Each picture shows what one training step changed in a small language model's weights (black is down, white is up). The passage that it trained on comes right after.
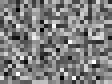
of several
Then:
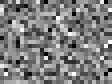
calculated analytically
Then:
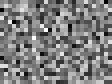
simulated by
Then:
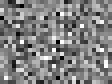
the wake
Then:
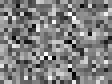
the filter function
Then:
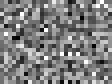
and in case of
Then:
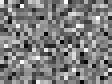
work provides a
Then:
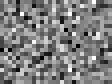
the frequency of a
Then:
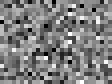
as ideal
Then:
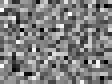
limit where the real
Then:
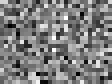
the design of the
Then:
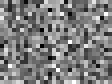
a thick,
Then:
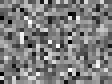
(if a particular
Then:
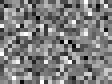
being the corresponding
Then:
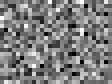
example questions
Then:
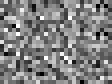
The result of the
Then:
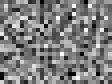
$m$ over
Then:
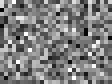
push the
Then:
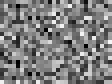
be extended
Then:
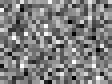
by half
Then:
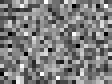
We therefore
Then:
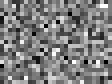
of the scale factor
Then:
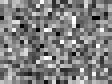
column density
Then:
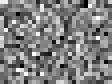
quantum processor}
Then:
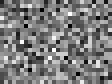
the corresponding quantum
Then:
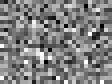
effect in these
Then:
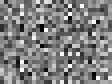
and five
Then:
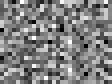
mainly from
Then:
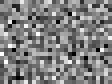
also be used in
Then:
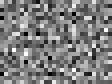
respect to
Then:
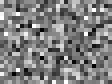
generality, that
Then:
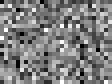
and how much
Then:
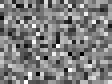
fixed disks
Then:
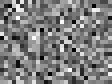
following several
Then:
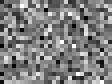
In particular $\tilde
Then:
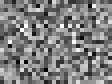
and to the
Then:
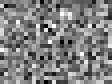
higher rates than
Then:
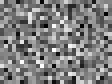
the vibration
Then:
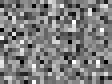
are the null
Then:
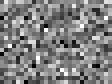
Even though
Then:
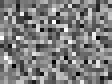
the lattice
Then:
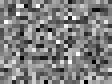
FQM model
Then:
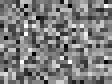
with it to
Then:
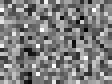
cites per
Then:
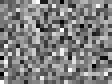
increments normalized
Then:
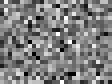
with temperature $T
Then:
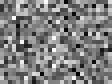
the DFG
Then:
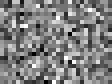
rules can
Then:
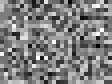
not even be
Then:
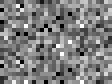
long intervening
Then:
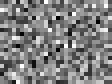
The State
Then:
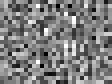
known optimal
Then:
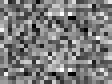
wave, the
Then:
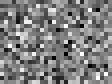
a molecule
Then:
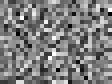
context of
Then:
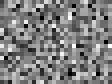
$K$ is
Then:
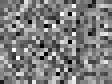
rate is considered
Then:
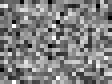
an angle
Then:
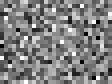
mass fraction of
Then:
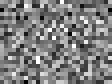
LG is
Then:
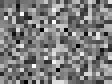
the considered
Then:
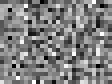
after spinning for
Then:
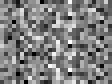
A tuple
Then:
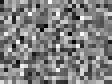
showed that the
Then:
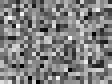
of neutrino
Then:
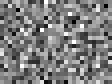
by the average
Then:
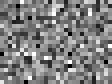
be brought
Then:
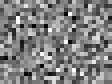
subsets. We
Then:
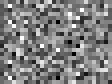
We can then
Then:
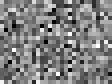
(top to
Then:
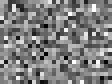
between the metal
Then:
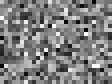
lines, of the
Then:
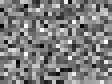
procedure to
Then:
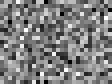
been observed experimentally
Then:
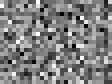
at LEP
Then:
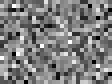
This definitively
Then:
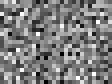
and energy distribution of
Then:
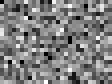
in exclusive
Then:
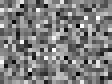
the recent
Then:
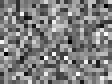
the case of
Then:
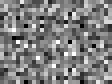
A thorough
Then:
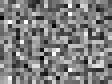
of positive
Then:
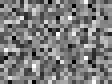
$v$ on
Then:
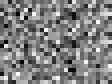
comparison of the
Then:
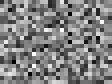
which acts as
